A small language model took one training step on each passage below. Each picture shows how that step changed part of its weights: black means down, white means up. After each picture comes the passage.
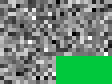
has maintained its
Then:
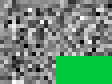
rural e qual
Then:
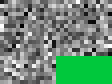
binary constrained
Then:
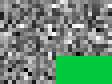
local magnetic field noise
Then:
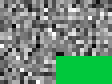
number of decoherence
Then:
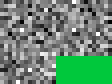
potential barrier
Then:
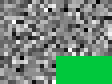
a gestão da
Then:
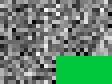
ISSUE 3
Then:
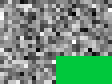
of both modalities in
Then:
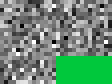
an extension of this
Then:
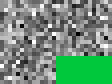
boundary condition
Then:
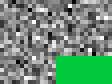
A., Tixonov
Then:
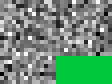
el informe que
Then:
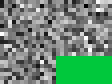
constantes nos
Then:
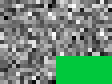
order of the baryon
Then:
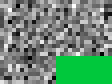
strong coupling
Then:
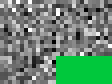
i rąk.
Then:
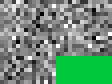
the electronic structure
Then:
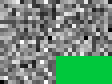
are given to the parties
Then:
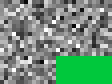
elementos foram
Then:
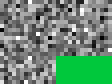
из приведенных
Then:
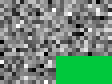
Signal Noise
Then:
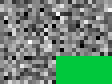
Sect 6, this is
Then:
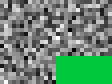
de Pentabasis
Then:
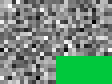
of the atomic
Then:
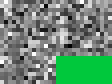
Lett.} B}
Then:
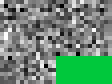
between hadrons
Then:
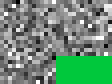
the heterogeneous
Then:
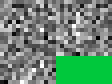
or cation exchange
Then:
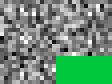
that of the original
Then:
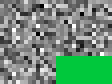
with even 2 nm
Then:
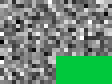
los pueblos
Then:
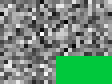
efficiency could
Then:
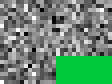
but pre-strained
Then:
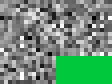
of Charles V*,
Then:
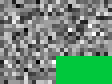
to adapt the
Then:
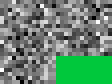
3. Potensi
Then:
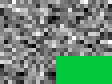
können die
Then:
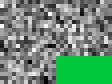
regime, curve
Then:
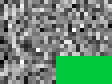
Therefore, the
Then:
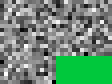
place on such
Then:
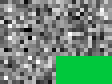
reporting about
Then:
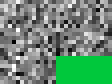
functions $e^{\int
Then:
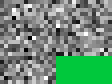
scattering times
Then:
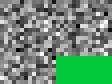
\to - \infty $
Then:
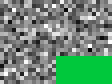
b\times p$.}
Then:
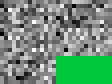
технологий в
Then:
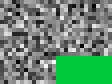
causal for a
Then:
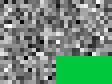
Issues of
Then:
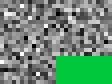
here, namely
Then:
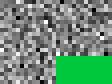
organised as
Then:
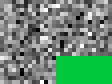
a non-zero
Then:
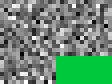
; Ravasi et
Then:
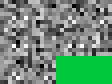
This auroral
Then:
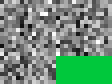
25 de enero de
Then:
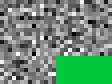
find that the KN
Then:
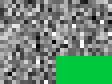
depending on their spin
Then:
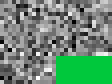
el trabajo del
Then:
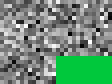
in binary form
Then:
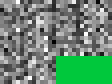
eine gute
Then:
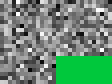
s-pol mode
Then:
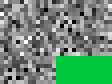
no lo quieren
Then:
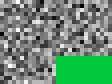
a recepção da
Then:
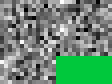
$z$ & vertical
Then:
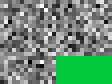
minutes. The
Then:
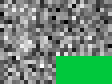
without interactions, the
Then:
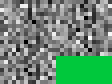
no possibility of
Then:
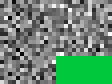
evidently the case
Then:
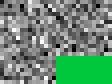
tura olishi uning
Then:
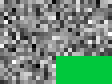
exponential decay,
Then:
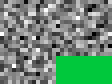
os empregados e
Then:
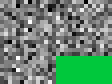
Le niveau
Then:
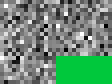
functions provided by
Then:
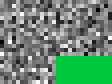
managed to realize
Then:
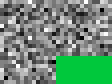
di finanza
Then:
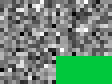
wall, {\bf
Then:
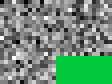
hal etishga
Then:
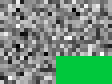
projects, is
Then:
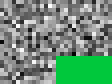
(whatever the
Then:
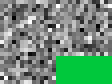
and SM calculations
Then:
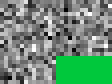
(звіту про
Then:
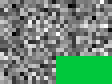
\to \infty}
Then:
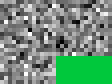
подхода к
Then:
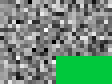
two ground states as a
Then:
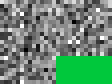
молодежи к
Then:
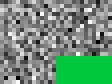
pair, an approach
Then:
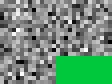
la guerre
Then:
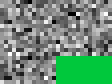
the goal being
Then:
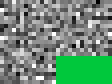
trilhões, uma
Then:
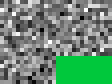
het kanselement
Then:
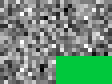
toutes les autres
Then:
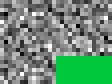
ongning pastligi
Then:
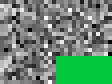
time. In this case,
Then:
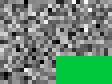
made. Due to
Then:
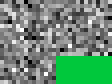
with this parameter,
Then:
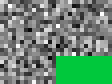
языка как
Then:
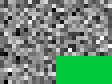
further imply
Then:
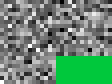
the dimensionless
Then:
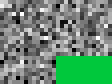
therefore sufficient
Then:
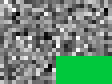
toxicity for
